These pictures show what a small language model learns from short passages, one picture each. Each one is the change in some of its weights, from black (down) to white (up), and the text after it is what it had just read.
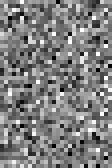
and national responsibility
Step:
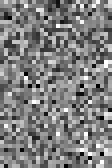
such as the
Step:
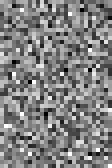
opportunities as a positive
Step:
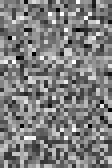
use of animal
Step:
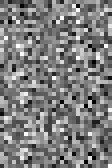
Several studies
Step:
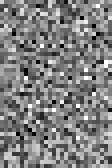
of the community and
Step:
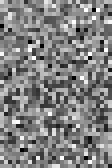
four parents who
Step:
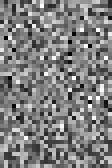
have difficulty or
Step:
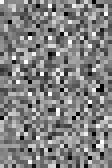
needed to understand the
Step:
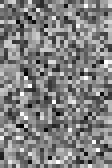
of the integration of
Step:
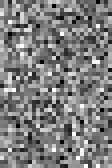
and Computer
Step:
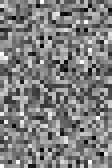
education classes and
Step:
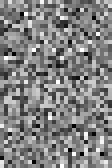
shape based on
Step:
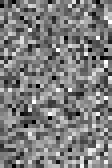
in this work.
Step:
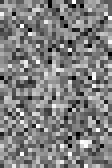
For every magnitude
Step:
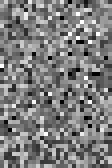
enhanced security,
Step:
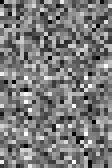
Figure 11. The
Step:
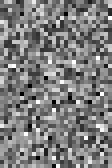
increase with the increasing
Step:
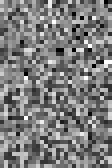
including the cognitive
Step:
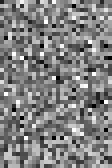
RRI dimensions of
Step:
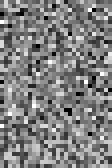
for working with the
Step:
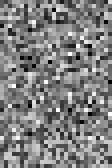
value. The results
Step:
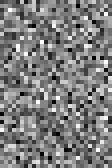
underlying this method
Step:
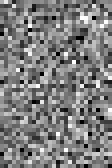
as a sum
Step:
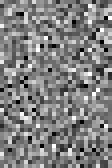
markedly improve
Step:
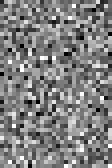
In that way we
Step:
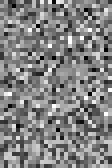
sample held a
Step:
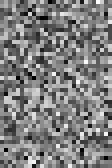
of rapid
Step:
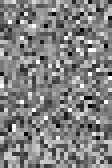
articles published
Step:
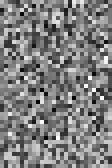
in building production
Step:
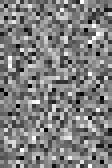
if two jobs
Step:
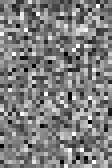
resource manager.
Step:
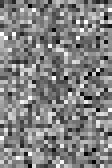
“The Second
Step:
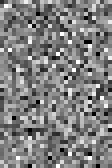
negatively impacts
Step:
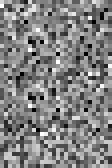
assessed at
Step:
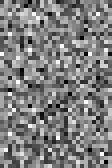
Users** in
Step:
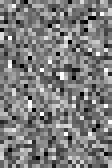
of protecting
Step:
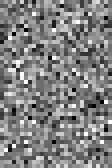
*The Role
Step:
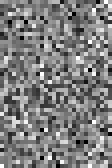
teachers' lack of
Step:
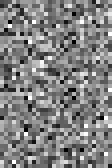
Despite the
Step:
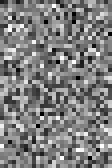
water becomes sufficient to
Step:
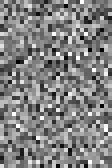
tends to
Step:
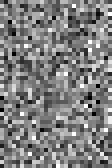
they learnt
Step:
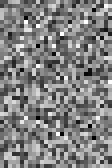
level and the
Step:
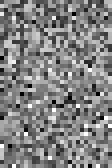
on the other
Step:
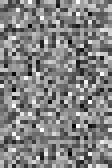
promote innovation with
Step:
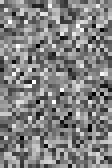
education and engineering
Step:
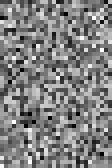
different forms. This
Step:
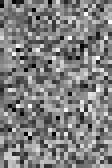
hard work. In
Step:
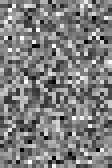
the year, can
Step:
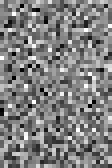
their length width
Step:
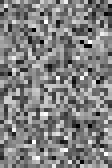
main areas of research
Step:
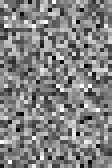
21 years old
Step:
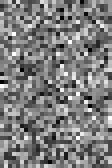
the cornu
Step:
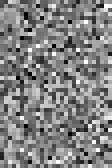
of the number of
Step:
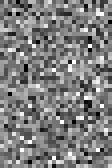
the platform analyzes
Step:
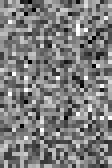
teaching. The training
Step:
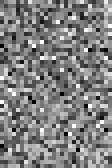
(see table).
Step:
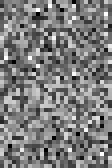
estimate treatment
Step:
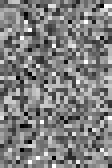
of the existing
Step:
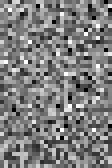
found a long time
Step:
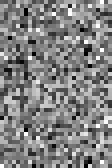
describes the
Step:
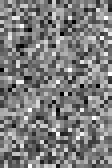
and is associated with
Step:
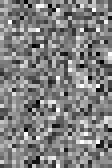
as being the
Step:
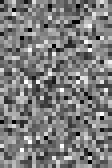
the diagnostic phase
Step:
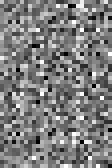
share When asked
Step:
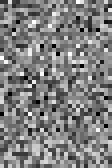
of interest was reported
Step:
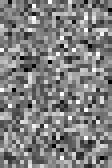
ZMP position.
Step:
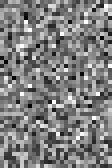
and the new
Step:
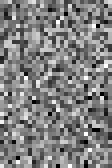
result, the
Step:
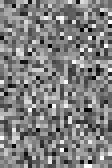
settings through
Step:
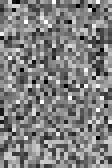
new species in
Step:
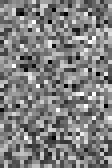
the research findings.
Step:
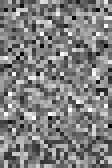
°C) compared
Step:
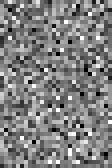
coefficient ($\phi =
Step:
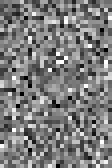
should model the behavior
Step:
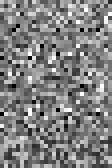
was less than
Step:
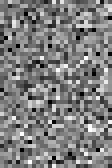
the make-up
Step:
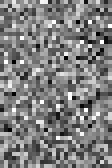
such situations,
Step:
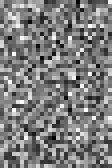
the specified value
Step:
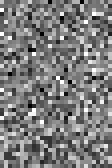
energy yield, are
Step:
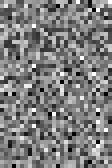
body found is
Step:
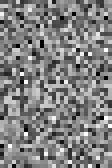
study on the
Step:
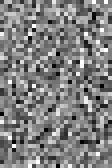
results will be presented
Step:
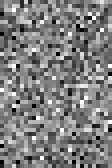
incident beam
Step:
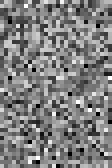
moment experience that is
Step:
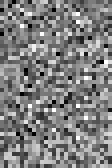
of the lens
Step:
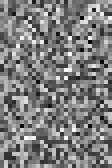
use of proper and
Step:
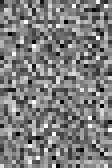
user that are obtained
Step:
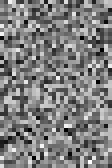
new type of
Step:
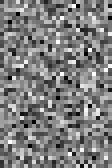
down soon.
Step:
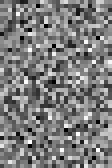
the field of
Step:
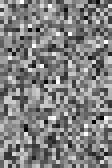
in the training
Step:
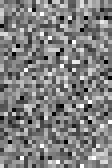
card deck
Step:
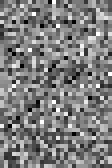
all work is carried
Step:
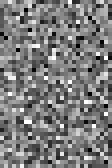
if it's
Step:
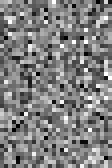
Let's work
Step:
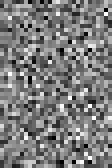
the cerium
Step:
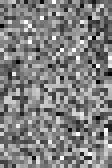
demographic questions
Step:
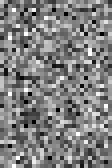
system. To address
